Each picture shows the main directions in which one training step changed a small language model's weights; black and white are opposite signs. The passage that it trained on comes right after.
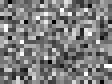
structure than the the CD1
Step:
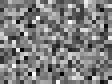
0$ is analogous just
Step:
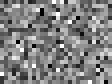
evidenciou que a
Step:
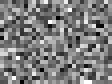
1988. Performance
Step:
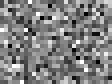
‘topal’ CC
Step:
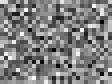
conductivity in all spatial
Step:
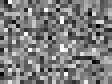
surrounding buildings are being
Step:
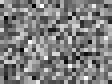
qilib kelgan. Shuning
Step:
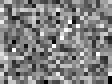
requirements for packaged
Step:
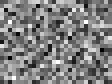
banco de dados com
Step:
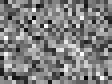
for any $x$. In
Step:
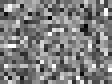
is excellent and it
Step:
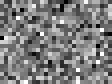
requirements of the time.
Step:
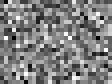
For two factors A,B,
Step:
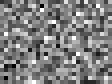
one transversal vertex. We
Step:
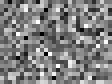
women's access to
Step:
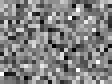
of the ``direct
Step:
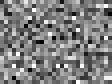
De facelift van
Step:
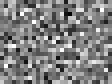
material in it is larger than
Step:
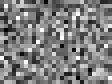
paper, and the organizers
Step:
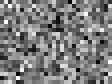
equilibria of the
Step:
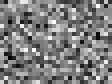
de son titulaire et
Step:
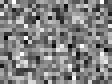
two-sided cusp
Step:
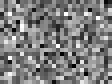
Foto: MP
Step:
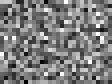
fields Annex Work
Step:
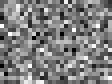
Notice also that for {\em
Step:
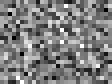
C_0$ can be
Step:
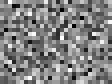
una de las más importantes
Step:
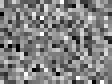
is the scaling parameter and
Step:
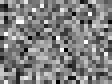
ilmiy o'rganish
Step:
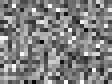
use less energy. Organically
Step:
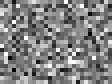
ground among Christians
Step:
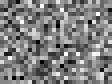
départements de la
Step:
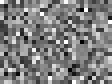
y_3 larni
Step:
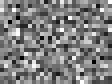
осложнения и
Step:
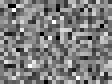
every vertex of this polytope
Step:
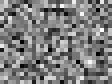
la arena de la playa
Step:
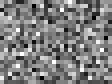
Section 4, two situations are
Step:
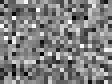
can construct a~character
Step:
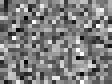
оригинальности и
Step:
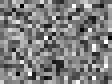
of Religious
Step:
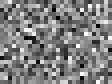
pembinaan iman
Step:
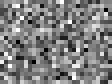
project management, the determination
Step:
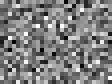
in the modern Tajik
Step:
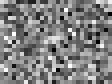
Social Fund have provided
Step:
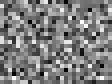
exponiert: Kann
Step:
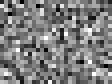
combinatorics, and is
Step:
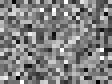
tugas sebagai
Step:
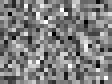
CE. E-mail:
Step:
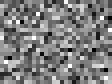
every great man, there is
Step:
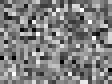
$f$ defined in a
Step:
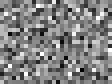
increase in violence against
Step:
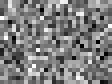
sum-integral identity with
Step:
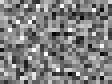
$uv$ of $u
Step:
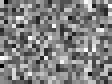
part of this paper, four
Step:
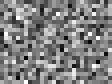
several roughness related to the
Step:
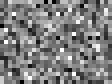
method was adequate,
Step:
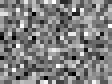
muddat ishlab
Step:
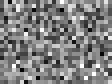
a basis for all nontrivial
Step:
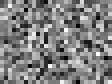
this manuscript, different
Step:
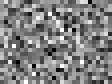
after which the mixture
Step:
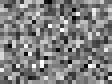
establish exact mathematical
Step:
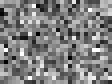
initial distribution (basic
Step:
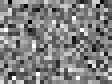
is unbounded, then
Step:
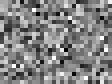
initial break-up of
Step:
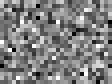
& Hesse SIC\\
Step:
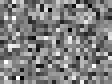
to it, we consider the
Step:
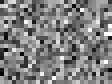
bajarish, qaror
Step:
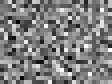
As $Q$ is not the
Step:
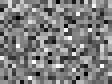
shifting trends such
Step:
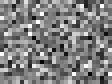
the relevance of each variable
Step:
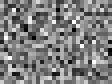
arity even in each fixed degree
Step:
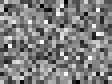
le rôle de
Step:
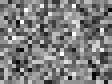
Buning sababi,
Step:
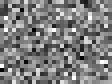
is solved using what is known
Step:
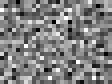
regression they can lead to
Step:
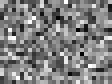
distancia del observador,
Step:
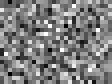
crop productivity and quality
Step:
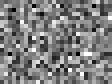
school principals. The
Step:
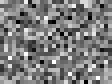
is in the three dimensional
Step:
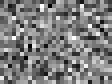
Limitations 88
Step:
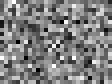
generalized local (central)
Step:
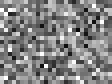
seem to be minor,
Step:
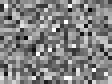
возможности для
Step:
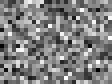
preservice mathematics
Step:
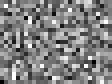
STUDY OF
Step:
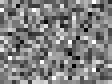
and number of specific structures –
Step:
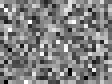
determine which semantic
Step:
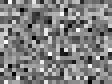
as definitive evidence is
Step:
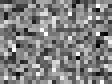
withhold information, and
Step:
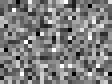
each of the five key management
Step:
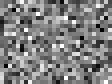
бири сифатида
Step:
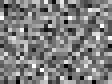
(ii) *The localized
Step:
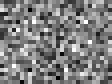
dos psicólogos do
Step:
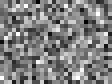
International Internet
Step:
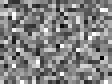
auxiliando-o na
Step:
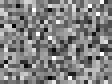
Como não dilata,
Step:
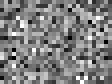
— Россия и
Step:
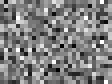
With such a precision,
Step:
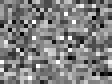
open, $H$ is lower
